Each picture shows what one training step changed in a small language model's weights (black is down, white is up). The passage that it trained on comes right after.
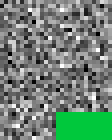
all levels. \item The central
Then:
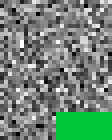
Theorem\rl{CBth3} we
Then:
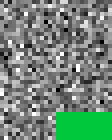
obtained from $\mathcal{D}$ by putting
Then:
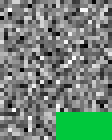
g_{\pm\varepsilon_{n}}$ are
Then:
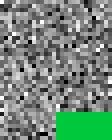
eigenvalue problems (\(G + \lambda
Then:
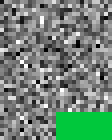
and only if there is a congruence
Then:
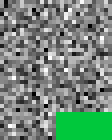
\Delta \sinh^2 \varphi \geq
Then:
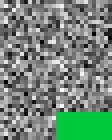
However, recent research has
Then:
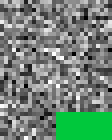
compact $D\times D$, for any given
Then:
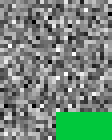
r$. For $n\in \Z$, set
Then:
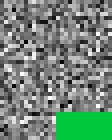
may be found in Chae,
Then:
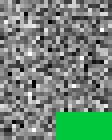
is obtained on a uniform mesh, but at
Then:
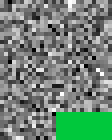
sampled independently \textit{with
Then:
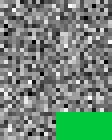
where part of this research was
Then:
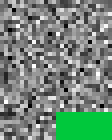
{Concise and elegant proofs
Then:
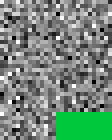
whole $H$ is also follows from
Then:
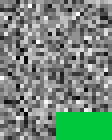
and Swoboda, Paul and
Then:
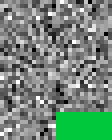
IC basis of $M$ with respect to
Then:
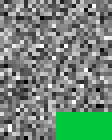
shows, that if a set $K$ contains
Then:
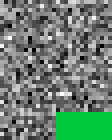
loss at every noise level, with the
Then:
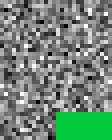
If $S \not= \emptyset$
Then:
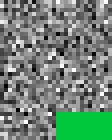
spaces -- $L^2(\Omega ,
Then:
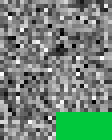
denote by $\mS$ the spinor
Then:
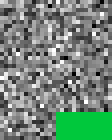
$z$ is the relation for $\Lambda'$
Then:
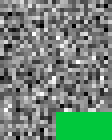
the topology of preferences} In
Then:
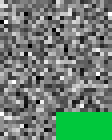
terms in the error expansion, are
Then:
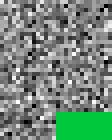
M } $, and $ \mu $ the
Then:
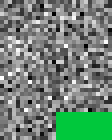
leading order Chern classes are
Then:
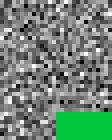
spectrum that separate the three
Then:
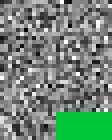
closed subset of $X$ which separates
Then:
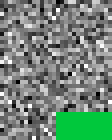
of a \textit{Bayesian}
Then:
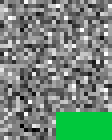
corresponding vector $\mathbf{b}^{k,l}$
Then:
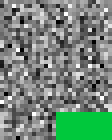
\alpha_{gt} \qquad g =
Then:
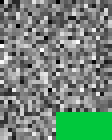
Department of Mathematics,
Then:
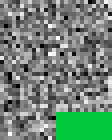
first author proved in \cite[Theorem
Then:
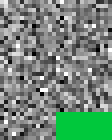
mathematical revolution had been
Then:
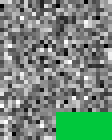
infinite number of branches, defined on the
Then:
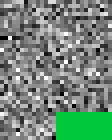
is free as an $R$-module,
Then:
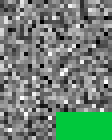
and extends to a diffeomorphism of
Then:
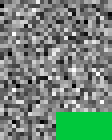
eigenvalue of $M$ and some
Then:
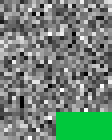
about relativistic membrane
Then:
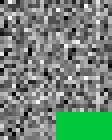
[2] B. Thaller, The
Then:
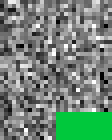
the basic elements in the following way:
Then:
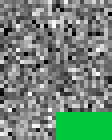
$M$. Suppose that $\varphi$ is
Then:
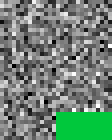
generates optimization models, and in some
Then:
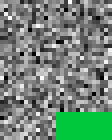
for the Bernoulli numbers of the
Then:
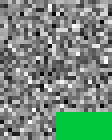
0$. It is now easy to
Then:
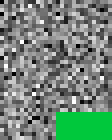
Appendix C.2). The space of
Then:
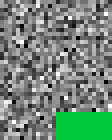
${\mathscr A}$-module}) if there exists
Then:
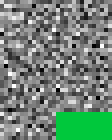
are well defined, one can refer to
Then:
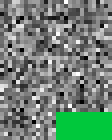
to the limit $t\to\infty$, one
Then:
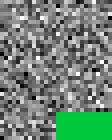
proof of Theorem~\ref{t21},
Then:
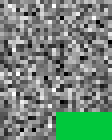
one discussed there, with the group
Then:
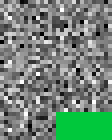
isomorphic to a sub-quotient of
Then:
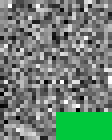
$\nabla_{\h} $ are the hyperbolic
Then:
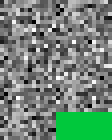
image dataset with a set of
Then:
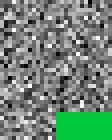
windfall profits in the
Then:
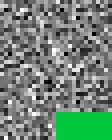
$\bar{d}$-SM is a
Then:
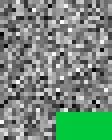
if, for each prime $l$, either
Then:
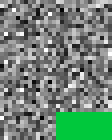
in the left-hand and right-hand
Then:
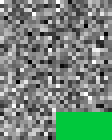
\end{equation} Moreover, if
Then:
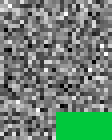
minimal infinite emitters are sets
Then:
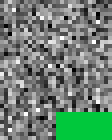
setting to a more tightly
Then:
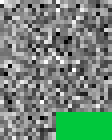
positive we have :} $$ e(\bar L ,
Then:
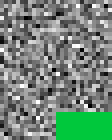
may depend on $t$. The continuous formulation
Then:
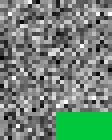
in this section. Let $\mathfrak g$ be a
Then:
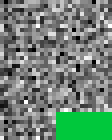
\begin{enumerate} \item Using the above
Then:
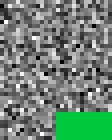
in this article is the one given by
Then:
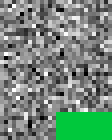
conclusion comes from a reformulation
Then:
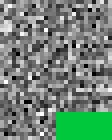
estimates} For $\nu>0$ small,
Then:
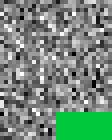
chosen such that \be \label{J}
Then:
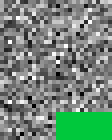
are three ways of modifying a linear
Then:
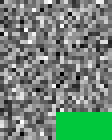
called distributed dual-regularized
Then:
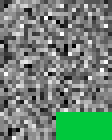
and the related estimation results are also
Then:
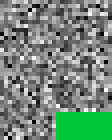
is connected. If $\mathbf{p}$ and
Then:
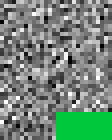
be regarded as AS if $R$
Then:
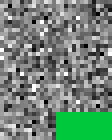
positive integer number of samples used on
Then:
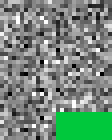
variety; this splitting is unique up
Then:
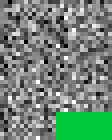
action. Then $B$ maps injectively into
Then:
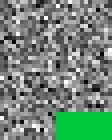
$w_s$ (sauf
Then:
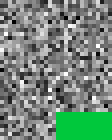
can be achieved by adding and
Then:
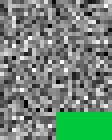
reaction and $\calL_\omega$ be
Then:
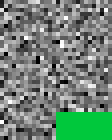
Beauville, {\em
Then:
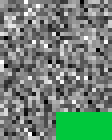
with $\tau$. The coarse matrices
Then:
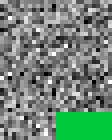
a countable union of lines and
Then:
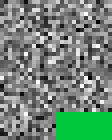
of~$D'$. There exists a unique
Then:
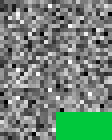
components of the two groups are either both finite
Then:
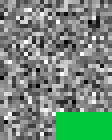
of \refeq{GLeqD},
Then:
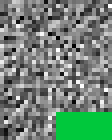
to the reader for the necessary
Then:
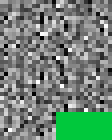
mathematical terms, they take constant values
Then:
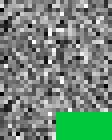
$L_x'$ be a Koszul
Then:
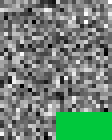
centered at $u$, and one has
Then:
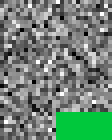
P}'$ is a partition of
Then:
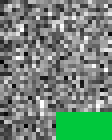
of $\tau$ within the ROM
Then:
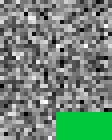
are Morita equivalent if their module
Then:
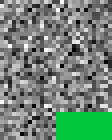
help track salinity
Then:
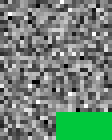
a so-called ``Phase I''
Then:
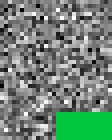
resulting space is a Finsler
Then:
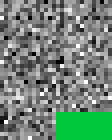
locus $\mathcal{L}$, because
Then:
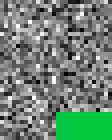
$\CC$-cohomology we obtain the
